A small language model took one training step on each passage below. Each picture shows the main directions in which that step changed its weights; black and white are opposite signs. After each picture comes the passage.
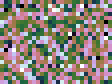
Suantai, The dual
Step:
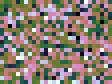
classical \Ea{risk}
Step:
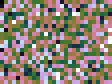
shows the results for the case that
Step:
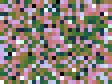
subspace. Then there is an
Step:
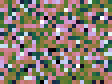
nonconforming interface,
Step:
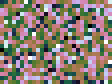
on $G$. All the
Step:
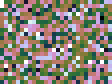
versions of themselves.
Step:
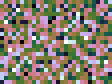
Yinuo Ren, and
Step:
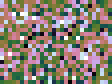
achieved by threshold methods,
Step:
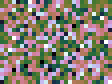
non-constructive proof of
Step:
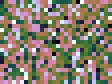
If $\lambda=0$, then
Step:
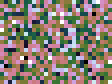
degree at least two. Is
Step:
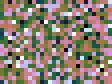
studying the one-dimensional
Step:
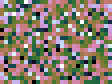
respective orbit. The number
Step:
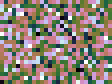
\delta c_n\}$$ and
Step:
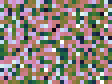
\ \Longrightarrow \ \
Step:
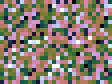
row, and $\velField$
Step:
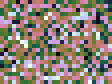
the seven steps described below,
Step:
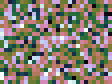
$mn$), and the number of
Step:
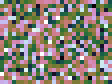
$ in this case. We can suppose
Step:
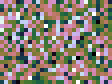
these extremal values determine the product
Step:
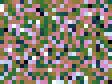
factor.\footnote{The elementary
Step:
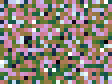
\in I} X$, and
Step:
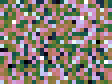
lie in the plane $\R
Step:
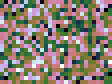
obtain that $${\bf p}
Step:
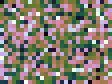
separate the components of $\partial
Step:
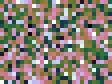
on the complex projective space. \bigskip
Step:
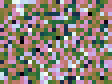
E$, the deletion
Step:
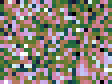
Then by stability of $M$ there
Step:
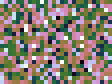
is defined by the property that the tangent
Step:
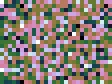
identifies $fT/T$
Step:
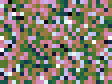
computation of certain Laplace
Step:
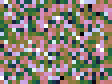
that the existence of such a
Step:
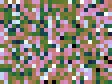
$F$ such that the pair
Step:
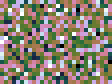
x_n)$ is a point in
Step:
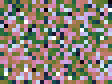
symmetric so we need to replace the definition
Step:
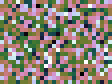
part of the first author's
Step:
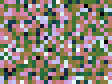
We compare Simulated
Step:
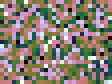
of set theoretic functions
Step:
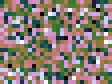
out from paths of $\calg$.
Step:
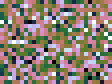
computation, ${\un}^{\prime} :=
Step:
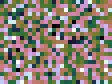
choice of $Z$ corresponds to principal
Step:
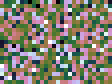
log-concave. The required
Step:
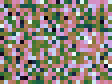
n, \ell > = \alpha
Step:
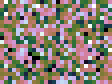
not be equal. We will write
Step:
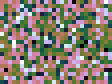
the next leaf to the right from
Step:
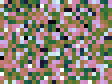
Example 1 | Model type |
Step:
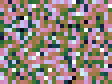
by the reflection of $M$
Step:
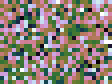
the interior of $E$,
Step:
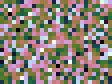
algebraic integer, which contradicts with the
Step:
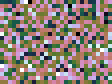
$K$-projective resolution of
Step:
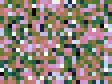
depending on $K$ such that
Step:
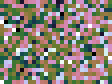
and saves approximately up to
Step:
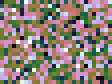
the fine sheaves ${\cal
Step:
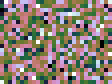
wave. The cases (1) and
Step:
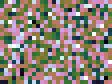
filtration jumps for all
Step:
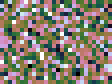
notation for each. Adapting the
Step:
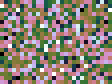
y tick num =
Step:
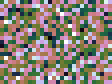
form $(Q,n)$. However,
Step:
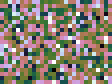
$p$ is a pair of
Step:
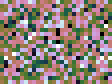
not all of the same sign, that
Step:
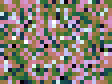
\lambda}\leq \Re
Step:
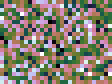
a smooth initial metric, and defined on
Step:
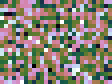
condition is $1/4$. The
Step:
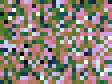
complexity of the algorithm does not
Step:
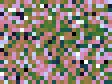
neither the STLC around
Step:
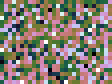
in $Q$} \mid
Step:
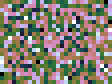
to obtain a lower bound for the boundary
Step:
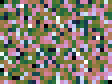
give explicit sets of right coset
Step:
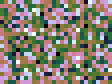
an open cover $\gamma$ of
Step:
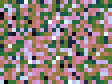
n} \eeqn holds for every
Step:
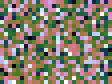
\end{equation} over
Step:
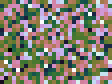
the determinant of the obvious analogue
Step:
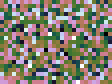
$T$: they form a principal bundle
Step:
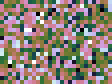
Mumford-Tate group
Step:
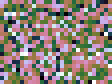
change of direction during their
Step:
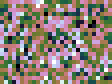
= 0$ for all $y
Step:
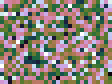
complete decision tree, as shown
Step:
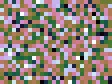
a acyclic edge coloring
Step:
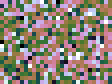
combine the results to estimate
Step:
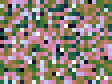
to $\Psi $. Then
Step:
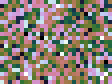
the invariance properties of the wave operator
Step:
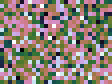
(class of the) tensor product with
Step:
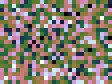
time of flight increases,
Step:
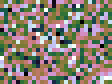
for nonconvex functions. In any
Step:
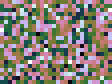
easy to prove. We called this the
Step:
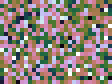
the symmetrization operator
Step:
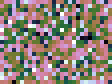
for future research.
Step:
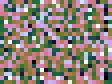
function with subgradient $\varphi'$,
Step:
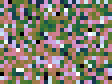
\rightarrow \infty$). We show in
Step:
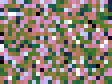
plots the relative CPU times
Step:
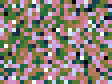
has at least $u$ zeros
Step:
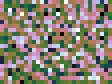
\Re^n$. For a symmetric
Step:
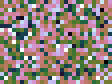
by the behavior of its
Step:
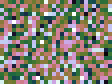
to get an irredundant
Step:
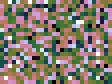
we have been studying the cohomology
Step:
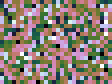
denote the degree $p$ homogeneous part
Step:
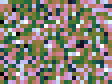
where $R$ is the radius
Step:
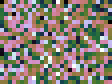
normal crossings singularities. The first
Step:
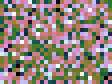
polynomials. Then, by using the
